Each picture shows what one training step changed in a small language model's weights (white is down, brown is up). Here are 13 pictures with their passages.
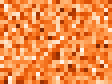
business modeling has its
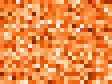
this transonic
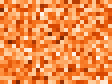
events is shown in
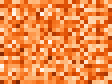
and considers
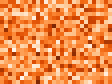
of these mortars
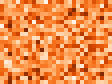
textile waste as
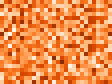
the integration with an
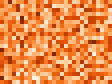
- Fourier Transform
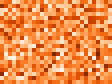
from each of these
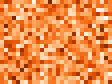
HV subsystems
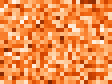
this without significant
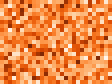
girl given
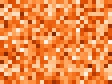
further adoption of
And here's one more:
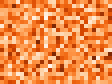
of Physics) *
